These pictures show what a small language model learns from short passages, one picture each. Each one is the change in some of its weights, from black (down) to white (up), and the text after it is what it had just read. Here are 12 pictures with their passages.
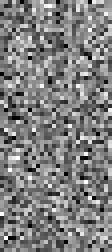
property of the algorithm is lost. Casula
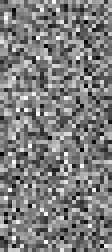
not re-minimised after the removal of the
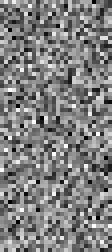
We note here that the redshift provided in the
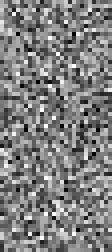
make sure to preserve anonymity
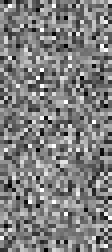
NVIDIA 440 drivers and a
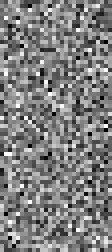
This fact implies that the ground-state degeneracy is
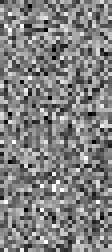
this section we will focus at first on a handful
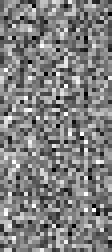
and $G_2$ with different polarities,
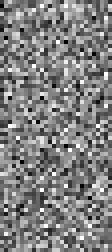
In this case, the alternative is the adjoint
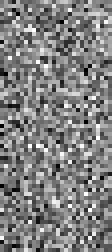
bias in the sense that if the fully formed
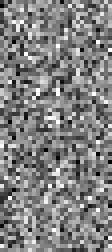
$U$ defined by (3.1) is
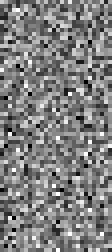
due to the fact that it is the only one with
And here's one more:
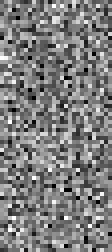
disease and healthy controls.
